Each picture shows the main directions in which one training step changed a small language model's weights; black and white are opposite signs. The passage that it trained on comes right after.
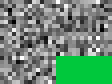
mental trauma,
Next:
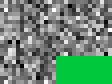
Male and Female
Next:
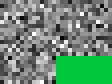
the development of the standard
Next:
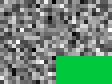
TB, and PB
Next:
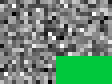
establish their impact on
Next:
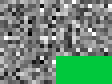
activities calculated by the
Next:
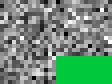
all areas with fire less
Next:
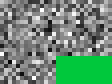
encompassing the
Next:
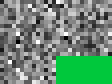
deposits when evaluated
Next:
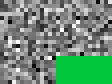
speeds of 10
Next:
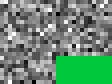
4. Conclusion
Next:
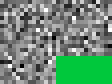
flux. The
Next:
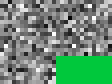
and understandable. 2.
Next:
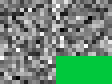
the year” (Mean
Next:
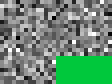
achieved by changing the
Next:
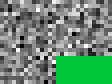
open calls,
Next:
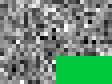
also can be reduced
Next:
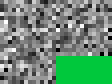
times were combined
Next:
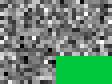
dramatic increase in
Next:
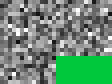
attitude or
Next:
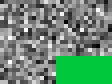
experiences with plant
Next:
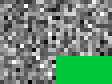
may negatively affect
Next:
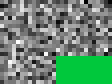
from 3.5 to
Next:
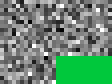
medium containing 20
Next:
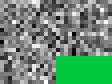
dark reddish
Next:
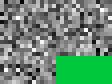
applied to companies
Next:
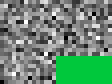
person. 4.5
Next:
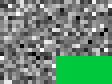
of real high-level
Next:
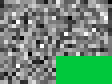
many parts of the
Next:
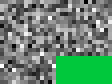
were found to range from
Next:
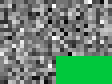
Account Line
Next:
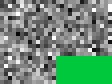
of key medical,
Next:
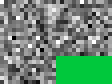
Reactive Power
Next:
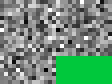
only when you accept
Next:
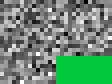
when masking on
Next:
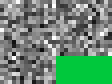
instructional design of
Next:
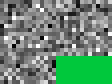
of the drum.
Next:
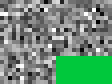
ha⁻¹ to
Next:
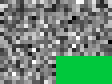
between the three mobile
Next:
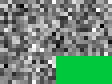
and (b) Van
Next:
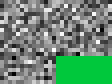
all the results of all the
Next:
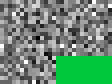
improved flexibility
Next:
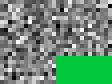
groups. Group 3
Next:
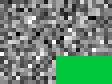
market price of
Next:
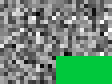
complications and in
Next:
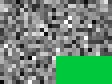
therefore, the possibility
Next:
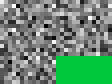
perceived pain of
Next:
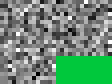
linguistic knowledge was
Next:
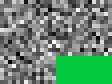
Isotherms of
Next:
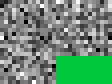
claiming that it
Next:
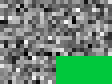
class values for a given
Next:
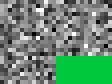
However, 1 and 2
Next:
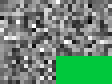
so this result highlights
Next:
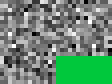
labeling. We
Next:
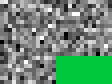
4 to 7. Each
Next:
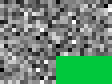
important stakeholders out
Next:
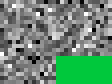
We show that the degree
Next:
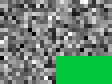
are thoroughly
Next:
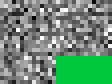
quality of LbD.
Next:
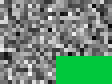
Negative Rates
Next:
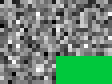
dry weight basis
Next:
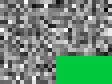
students to gain control over
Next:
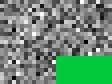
an attempt has been
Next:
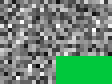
and press were so well
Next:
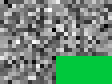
Soft Sets and
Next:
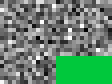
protocol elements to
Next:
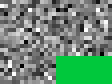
cereal growing
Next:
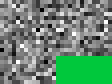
in Moscow,
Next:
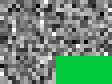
Figures 6(a)
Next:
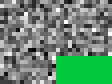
a particular job and
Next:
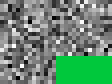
groups with specific needs. The
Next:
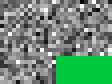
faqat bir
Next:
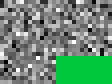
basicity [14].
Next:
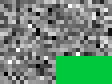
We have learned that
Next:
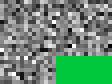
incentives. The main
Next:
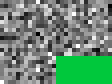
as CSPs),
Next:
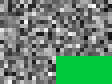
will thus focus on the
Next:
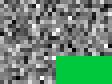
Its scalable
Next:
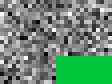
compromised skin conditions
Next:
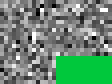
or two low pH value
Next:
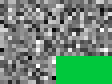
biomechanical properties of
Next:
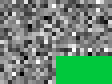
skill for interactive
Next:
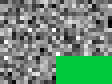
children from birth to
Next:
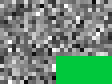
on the analysis of text
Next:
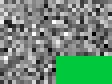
family alone has
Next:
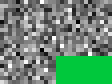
computational challenge by
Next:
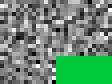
qualitative research,
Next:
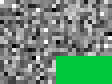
is a phenomenon
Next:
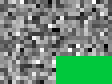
as fortunate
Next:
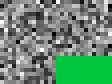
with several previous studies.
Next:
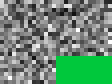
ischial spine were
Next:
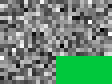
in the highest level
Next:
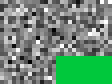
mechanical properties of the
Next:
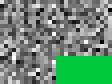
employment, structural
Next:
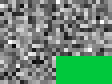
guidelines of the
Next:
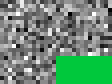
of its normal range.
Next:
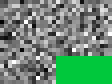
constant increment over that
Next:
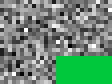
in the prevailing
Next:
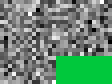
electrolyte was
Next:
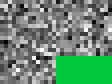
and practical tools to
